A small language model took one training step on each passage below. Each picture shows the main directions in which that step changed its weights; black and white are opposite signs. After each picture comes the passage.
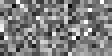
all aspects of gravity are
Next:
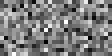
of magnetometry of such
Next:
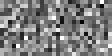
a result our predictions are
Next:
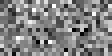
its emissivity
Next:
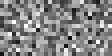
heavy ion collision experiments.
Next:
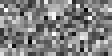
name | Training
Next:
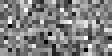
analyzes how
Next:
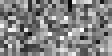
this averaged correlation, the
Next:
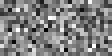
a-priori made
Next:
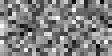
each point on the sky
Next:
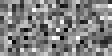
in GR at the
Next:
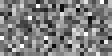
in targeted SDSS
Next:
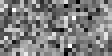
to CRs, of
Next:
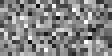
pseudocontinuum formed
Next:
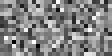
the holes are mutually
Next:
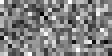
version 2 to its version
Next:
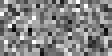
finite superstructures of
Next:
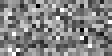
in perturbative QCD, such
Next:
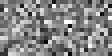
have resided within the
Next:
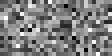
where $\bm$ is
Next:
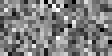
densities to $$
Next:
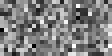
the normal state. Deep
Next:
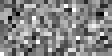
problem as an illustration
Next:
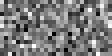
magnetic field, single
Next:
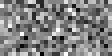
station. Second,
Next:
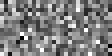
decrease in momentum shifts this
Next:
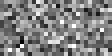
compress the models using
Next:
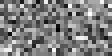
Schwinger models,
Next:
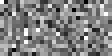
between scanning and
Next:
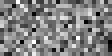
all other systems Pd
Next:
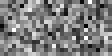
Due to the lack of
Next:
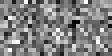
In this section we will
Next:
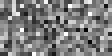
indicators proposed in the
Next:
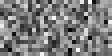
this reason, an
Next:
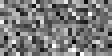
without active stabilization.
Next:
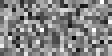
of the form $\ln
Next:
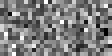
initial states (for
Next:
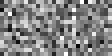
to improve the SNR.
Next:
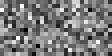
planning process, from
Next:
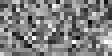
can in fact piece
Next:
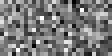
force by Maxwell stress
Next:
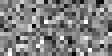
making. Less available
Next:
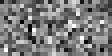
In addition, for the
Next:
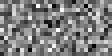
in energy density distributions are
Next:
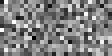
magnitude of the CKM
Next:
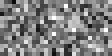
a superpotential vertex.
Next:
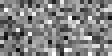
expensive on current
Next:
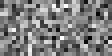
well as differences in the
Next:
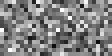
the deuterium
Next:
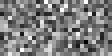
its studies so far have
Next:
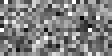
polarization vector $\bf
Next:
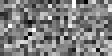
and $\pi$ given
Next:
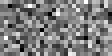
sinks. The
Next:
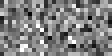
binary system. The
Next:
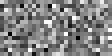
are in the desired
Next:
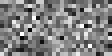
intensities. In
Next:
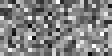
the articles and
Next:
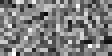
by XRD),
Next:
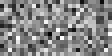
isotropic model are shown as
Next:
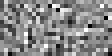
indicates that growth and
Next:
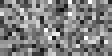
one associated with the
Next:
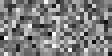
baking are still
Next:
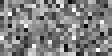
parameters to provide a consistent
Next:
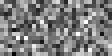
the discrete axial energy
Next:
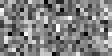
Nonlinear effects are
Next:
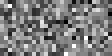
the one hand, satisfying
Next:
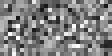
point out a qualitative possibility
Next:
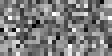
Given the ground-state
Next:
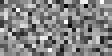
but in the case of
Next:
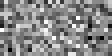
being information carriers in
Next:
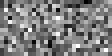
imply that the GW emission
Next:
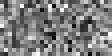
observations were carried out near
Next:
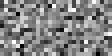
regimes occurs on scales of
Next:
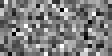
strong c-axis
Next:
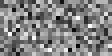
of high-gravity
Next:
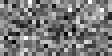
account of these properties,
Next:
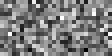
the three different bins in
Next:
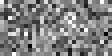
finding implicit patterns which can
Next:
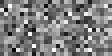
- \frac{\hbar
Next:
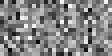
weights linearly proportional to energy
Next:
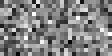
different, so-called
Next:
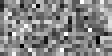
recently, in the context
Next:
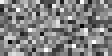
waves) have been studied
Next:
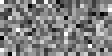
which allows to evaluate the
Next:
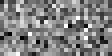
characterized by fast exponential growth
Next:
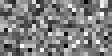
the large dynamic range of
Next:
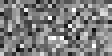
and other Pop I
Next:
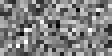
the reflection axiom of
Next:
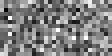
that we live in
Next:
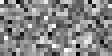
the smectic
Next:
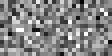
fabrication of
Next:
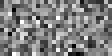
shown in Fig.
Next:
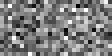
computation. Highlighted
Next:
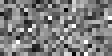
and a power-law
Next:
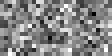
the Joint Fund
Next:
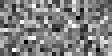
model for an artificial
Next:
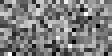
the fitting process,
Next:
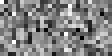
between the outflow axis
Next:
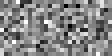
on the scaling relations between
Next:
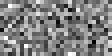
it abstracts
